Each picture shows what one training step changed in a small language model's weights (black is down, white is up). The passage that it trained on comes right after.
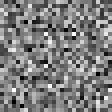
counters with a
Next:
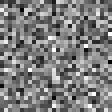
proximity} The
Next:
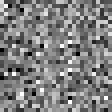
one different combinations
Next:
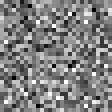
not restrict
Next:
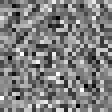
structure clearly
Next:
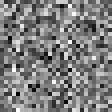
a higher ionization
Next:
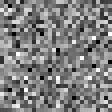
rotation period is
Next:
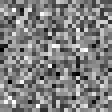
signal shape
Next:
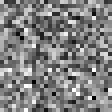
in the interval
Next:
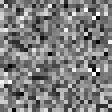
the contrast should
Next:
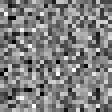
result would have been
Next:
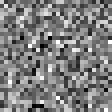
the average Green
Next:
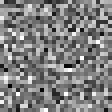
to tune the
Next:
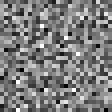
other measurements for
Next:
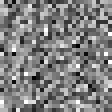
of the most important and
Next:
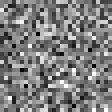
particles placed in
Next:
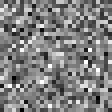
small gauge coupling
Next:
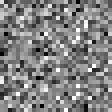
the elementary
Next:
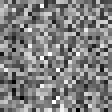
galaxy pairs from
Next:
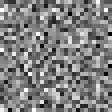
1h resolution.
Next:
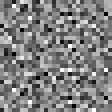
just some subset
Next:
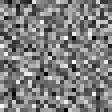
Hence there can be
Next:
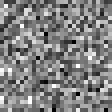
recently by the
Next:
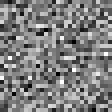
network. But for
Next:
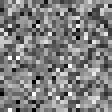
the working range,
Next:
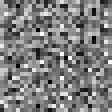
at one loop,
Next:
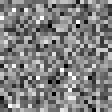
perform that well.
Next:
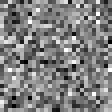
average hopping
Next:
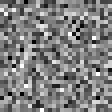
problem of uncertain
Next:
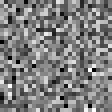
this purpose
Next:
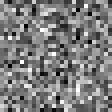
They are in
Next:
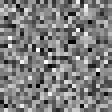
accretion rate
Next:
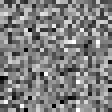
all five different
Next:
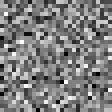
not have two independent
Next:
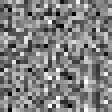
studied area is
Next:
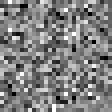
the Hierarchy
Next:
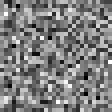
as a function of frequency
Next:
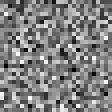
system becomes
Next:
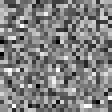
is improved.
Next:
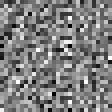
wavelength given
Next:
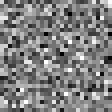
to i for all
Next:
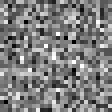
could explore the
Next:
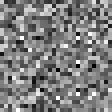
for the existing range
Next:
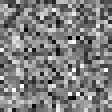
calculate the
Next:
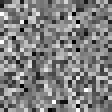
an optical lever
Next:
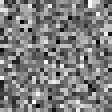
of variables $X
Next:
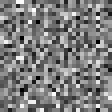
interesting to
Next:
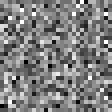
approximately 50
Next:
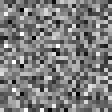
analyze the impact
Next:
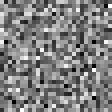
with the NMC
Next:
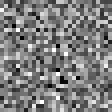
total system is calculated
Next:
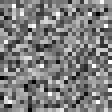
not identified as
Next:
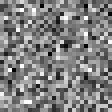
relative to the
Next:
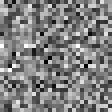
of the underlying
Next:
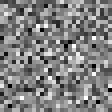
sublattice have direct
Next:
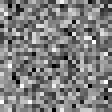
case, the dynamical
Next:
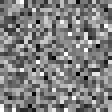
reduce its studying
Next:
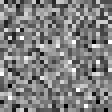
which is derived from
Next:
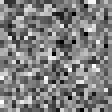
for the sake
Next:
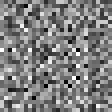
star in the boundary
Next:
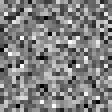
not %We show
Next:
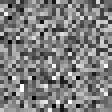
system in terms of
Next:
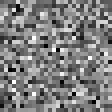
regions, as
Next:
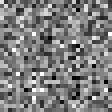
the physical effect of
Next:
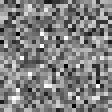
to calculate the
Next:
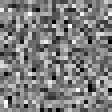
initial stages of this
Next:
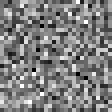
note from the
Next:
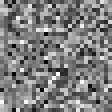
of the equatorial
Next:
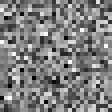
interaction in several
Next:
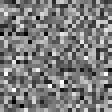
characterized by a
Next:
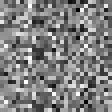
and odd
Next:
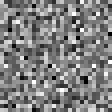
be a vector of
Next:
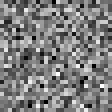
understand this
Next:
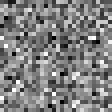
complex composite
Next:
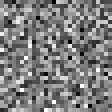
over disorder
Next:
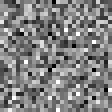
between the MOS
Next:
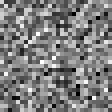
the cell,
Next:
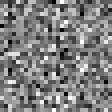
results, we perform
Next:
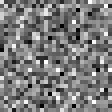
therefore, can not
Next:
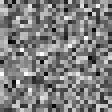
of the rough
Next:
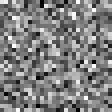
arguments to
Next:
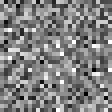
which has been observed in
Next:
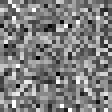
analytical formulas
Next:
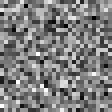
methodology for processing
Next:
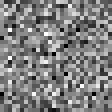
a single photon in
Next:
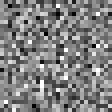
must be computed with
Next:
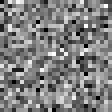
smearing in
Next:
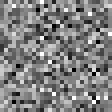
the condtional
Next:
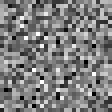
is discussed more
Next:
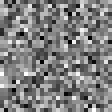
of the qubit has
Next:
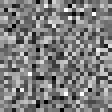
Next, a range
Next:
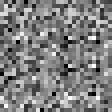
how do these compare
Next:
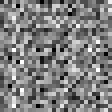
% %where
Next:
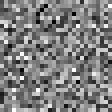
recent developments in
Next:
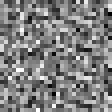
follows: the experimental
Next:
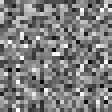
and for our specific
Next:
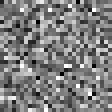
TQ I+II
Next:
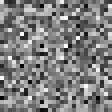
for some quantum states.
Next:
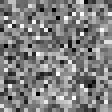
a semilog
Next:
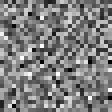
estimate of the
